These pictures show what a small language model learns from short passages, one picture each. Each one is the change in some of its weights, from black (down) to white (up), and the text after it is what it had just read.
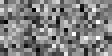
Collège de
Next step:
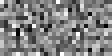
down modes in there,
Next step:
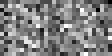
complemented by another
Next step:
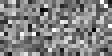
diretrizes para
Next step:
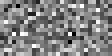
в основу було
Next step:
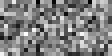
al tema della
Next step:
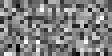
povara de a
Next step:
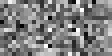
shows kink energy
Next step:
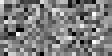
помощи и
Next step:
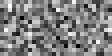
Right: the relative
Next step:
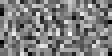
into long and short
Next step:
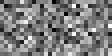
fanining umumiylikini
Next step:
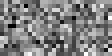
EDGES OF
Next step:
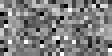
comunicação direta com
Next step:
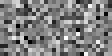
typically $\Delta
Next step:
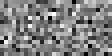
However, there is no
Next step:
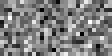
operations. The study
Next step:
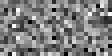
has to and will be
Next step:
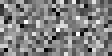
of cubic
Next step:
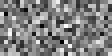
Cities and the
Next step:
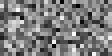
not fully general.
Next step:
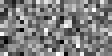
about including their followers
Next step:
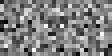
Chemerisov at
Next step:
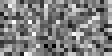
observed in QSO spectra
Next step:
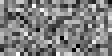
ámbito de lo
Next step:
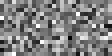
In Sec.4,
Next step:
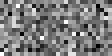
etishini hisobga
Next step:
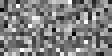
an extremely
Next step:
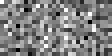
$s$ with a
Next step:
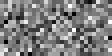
the limit of large chemical
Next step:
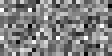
con muros de
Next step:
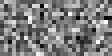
conservative stock
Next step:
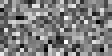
positive eigenvalues and
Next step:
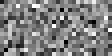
the initial parton
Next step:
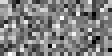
Clear, High
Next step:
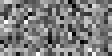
народу самой
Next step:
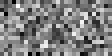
e complicações por
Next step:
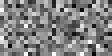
responderam que se
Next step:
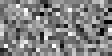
with incoming momentum
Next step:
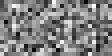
contributions. This underlines
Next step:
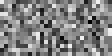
qualitative, la
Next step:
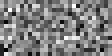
Above we have
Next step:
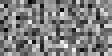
path information is available.
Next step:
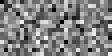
the probability $min
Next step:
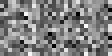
explicitly the case of
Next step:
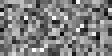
modulation. The
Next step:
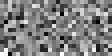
the geometry and applies
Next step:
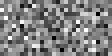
in the form of a
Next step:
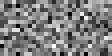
mundo 3, como
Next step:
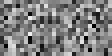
отметить работы
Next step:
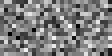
to be sufficiently
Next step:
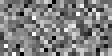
and tissues
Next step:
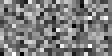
to be $\approx
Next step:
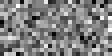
Plasma Physics
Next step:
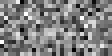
on some ML parameters
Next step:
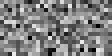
transition) with respect to
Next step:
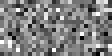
se ha indicado,
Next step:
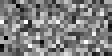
a metallicity
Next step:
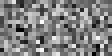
integrativa de
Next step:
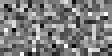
description can be found
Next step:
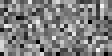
confirm this picture
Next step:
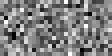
Как наш
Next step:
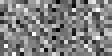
and for the body
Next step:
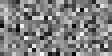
ve İdari
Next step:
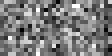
be moved from
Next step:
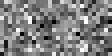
as follows; We calculate
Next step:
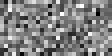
for magnetic chemically
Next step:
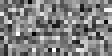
obligaciones de
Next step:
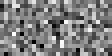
any initial displacement or
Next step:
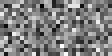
darajasida deb hisoblash
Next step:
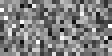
in the amplitudes of the
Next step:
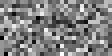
en Obras
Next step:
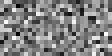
на примере
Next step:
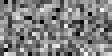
Mestrado em Ciências
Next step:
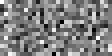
any reactor,
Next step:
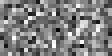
в соответствии с
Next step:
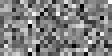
stelle sicher,
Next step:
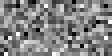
ser usado como
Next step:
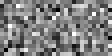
the producers and,
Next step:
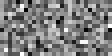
production statistics, comparative
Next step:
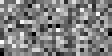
RSZ &
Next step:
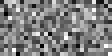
black dots show the
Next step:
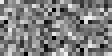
of the discussion given
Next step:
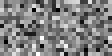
platform growth.
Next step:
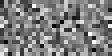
the impurity density and
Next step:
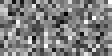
basin nor Late
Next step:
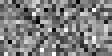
găsesc în
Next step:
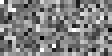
esclarecer sobre
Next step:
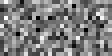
simulation time *t*
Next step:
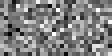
va G‘arbni
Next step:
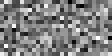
ўзини ўзи
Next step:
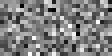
to decide whether we
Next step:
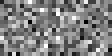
bargining sathi
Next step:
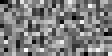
our reconstruction quality?
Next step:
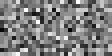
– Doctor of
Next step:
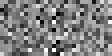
World Health
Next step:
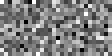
Monte Carlo}
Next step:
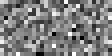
с эффективностью проектов
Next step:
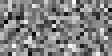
the content of
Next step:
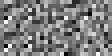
како неки
